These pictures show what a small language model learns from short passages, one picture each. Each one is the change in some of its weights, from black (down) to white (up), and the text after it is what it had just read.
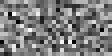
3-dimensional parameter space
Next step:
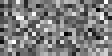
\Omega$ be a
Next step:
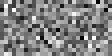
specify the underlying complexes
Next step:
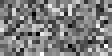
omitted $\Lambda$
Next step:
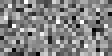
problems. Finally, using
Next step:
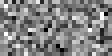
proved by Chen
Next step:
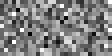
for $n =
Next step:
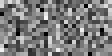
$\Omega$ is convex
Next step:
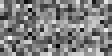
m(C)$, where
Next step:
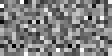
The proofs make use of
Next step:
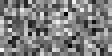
is strictly convex in the
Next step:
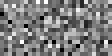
is closely related to
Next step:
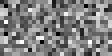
can be recursively computed
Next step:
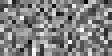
the above findings also
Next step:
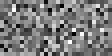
point $y \in
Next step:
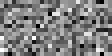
differential operator introduced as an
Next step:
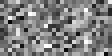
est déterminée par
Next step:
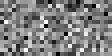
following structure. First an
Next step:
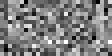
These clusters are indexed
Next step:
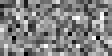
be the Cayley
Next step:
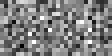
interpretation of integer normed
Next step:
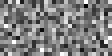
Similar to the proof
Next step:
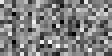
are its simplest special
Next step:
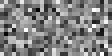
more difficult question has been
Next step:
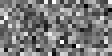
R$, $\mathbb
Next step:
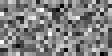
this inequality increases for decreasing
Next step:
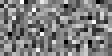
Cauchy--Schwarz and
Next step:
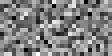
a consequence of the
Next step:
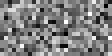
the scope of
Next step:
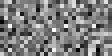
$s$ it holds
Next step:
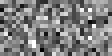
namely positive and negative:
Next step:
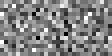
confirm empirically
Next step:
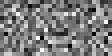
denote the restriction of
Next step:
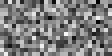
easy to verify even if
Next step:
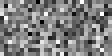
can switch between
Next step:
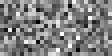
to one in a neighborhood
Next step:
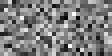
the normal form of
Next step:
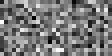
Reproduction property:
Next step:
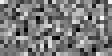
The proof is just a
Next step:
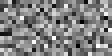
the asymptotics of the
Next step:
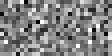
policy and obtain their respective
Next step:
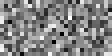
vector. Then, the
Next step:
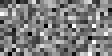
transport equation into its Fourier
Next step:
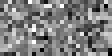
on element $\Delta
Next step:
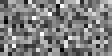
operators are finite and are
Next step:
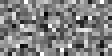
regimes, discretization
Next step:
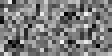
it is always possible to
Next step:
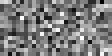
minimum aberration among
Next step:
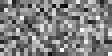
the literature for quantile
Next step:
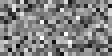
the formulas. To get
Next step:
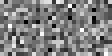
matrix, we use a
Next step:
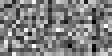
smoothness, using a
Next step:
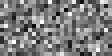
\vee \cdots
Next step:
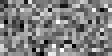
are, of course,
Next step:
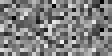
a minimal generator of
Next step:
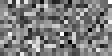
$t$ to
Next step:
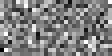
$t^*$ when only
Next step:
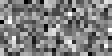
for $\varepsilon =
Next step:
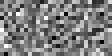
By H\"older's
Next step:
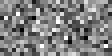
exact complex.{\ }{\
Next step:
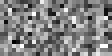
-\dimen0 width
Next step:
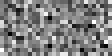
EOS of the
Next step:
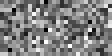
of generic Lie color
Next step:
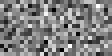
functional $Q$ can
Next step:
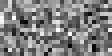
path will induce a
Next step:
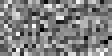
finally, integrate on
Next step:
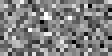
on city roads
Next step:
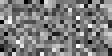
every $\varepsilon\in
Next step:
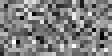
be used twice in
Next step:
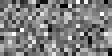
hence $\Pi_i
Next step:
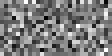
now discuss our setup more
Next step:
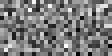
up to Jordan
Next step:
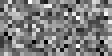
on this $G$
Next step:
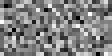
positive integer coefficients, of
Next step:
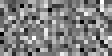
stability and the existence of
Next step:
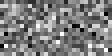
s_R \alpha
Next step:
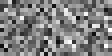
the condition $0 =
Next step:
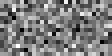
to get a smooth sequence
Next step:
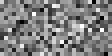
the difficulties involved
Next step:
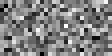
this case, we are
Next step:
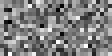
this study, we propose
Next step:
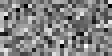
a proper subspace of
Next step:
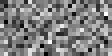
are the vectors of the
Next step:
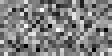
be solved as a
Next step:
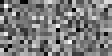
for $ \alpha
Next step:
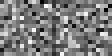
uniform measure on the whole
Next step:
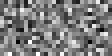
is constant on the set
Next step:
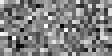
In order to derive the
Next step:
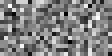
the simplest example with
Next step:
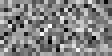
applications. This paper should
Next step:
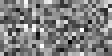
of numerical integration when there
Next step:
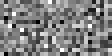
In summary, we
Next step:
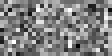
\right) =
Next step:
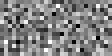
statement. When the degree
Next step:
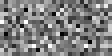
inequality. We further have
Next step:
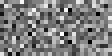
$\bm k$ and
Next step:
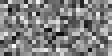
is an isomorphism of Lie
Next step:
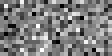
larger domain and solve
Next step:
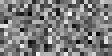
\times\Z :
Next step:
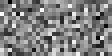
of maximum kissing
